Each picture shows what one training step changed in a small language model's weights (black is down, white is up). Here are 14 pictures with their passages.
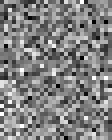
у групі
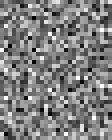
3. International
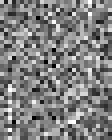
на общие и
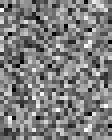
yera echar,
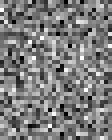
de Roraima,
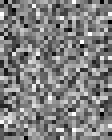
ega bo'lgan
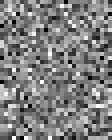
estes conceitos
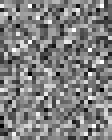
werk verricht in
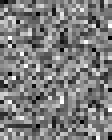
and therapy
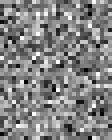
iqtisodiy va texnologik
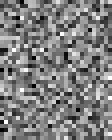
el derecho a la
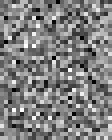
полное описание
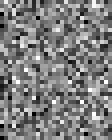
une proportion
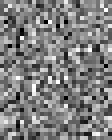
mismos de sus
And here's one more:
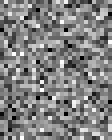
защита на
